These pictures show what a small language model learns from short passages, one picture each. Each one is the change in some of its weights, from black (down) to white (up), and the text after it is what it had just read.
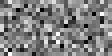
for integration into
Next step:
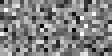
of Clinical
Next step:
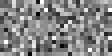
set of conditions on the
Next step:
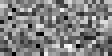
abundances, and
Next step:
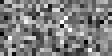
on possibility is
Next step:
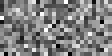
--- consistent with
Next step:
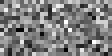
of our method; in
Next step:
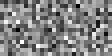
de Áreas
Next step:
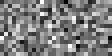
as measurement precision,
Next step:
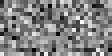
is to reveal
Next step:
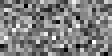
in scattering spectra;
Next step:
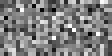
bir degenim –
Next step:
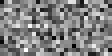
tocar o
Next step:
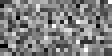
Degree 2 \\
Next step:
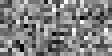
Research Award.
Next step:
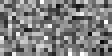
the replica
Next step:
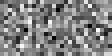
mais ampla para
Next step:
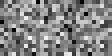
consistent change trend
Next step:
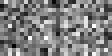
talab qiladi.
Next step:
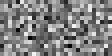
two partons are found
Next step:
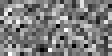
Каннинг Д.
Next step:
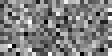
impacto en los
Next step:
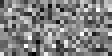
is consistent with the
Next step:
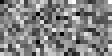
cavity resonance
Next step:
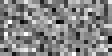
photoelectron wave
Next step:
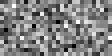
small fraction of dark
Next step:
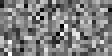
sganciati e
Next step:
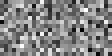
mediada por el
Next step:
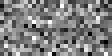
yang diambil
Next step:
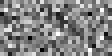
of the critical temperature that
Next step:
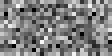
other hand, in the
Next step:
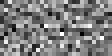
and that determines many
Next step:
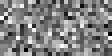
яъни ўз
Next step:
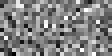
Galileo and
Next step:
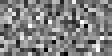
que ver con la
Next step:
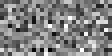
(NIR) spectral
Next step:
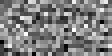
we therefore study the
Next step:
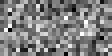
va Yevropa
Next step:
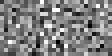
as a function of the
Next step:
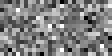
- doctor of
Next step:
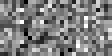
aanzien van
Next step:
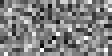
is not necessarily
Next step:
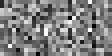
are not required from
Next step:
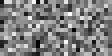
not compatible with
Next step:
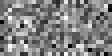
в. свое
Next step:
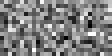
the matrix whose
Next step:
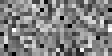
random walk process
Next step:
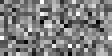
as the net probability
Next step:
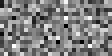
are the orbitals
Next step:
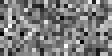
but this is not where
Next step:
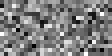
where we compare our
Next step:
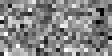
был убит
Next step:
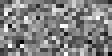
Затем в
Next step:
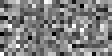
in red. The
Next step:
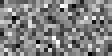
Op dat punt
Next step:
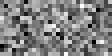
When interacting
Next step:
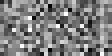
model corresponds to
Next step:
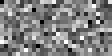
pipeline but
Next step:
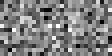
by way of comparison,
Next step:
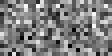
acúmulo de
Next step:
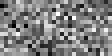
Hill, W.
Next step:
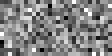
contributions to the
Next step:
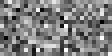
for the beam
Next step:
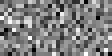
та техніки*.
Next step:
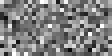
and confirm the
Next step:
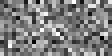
note the physical and
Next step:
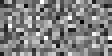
e sistemas de
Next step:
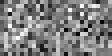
va pedagogik
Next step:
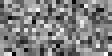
have data from the
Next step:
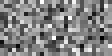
the scattering of neutrinos
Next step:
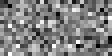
practical terms,
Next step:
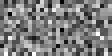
de proteção do
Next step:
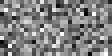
of the attack
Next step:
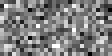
buzib kira
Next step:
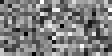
as differences in
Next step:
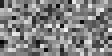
are correlated with
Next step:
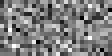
is located inside
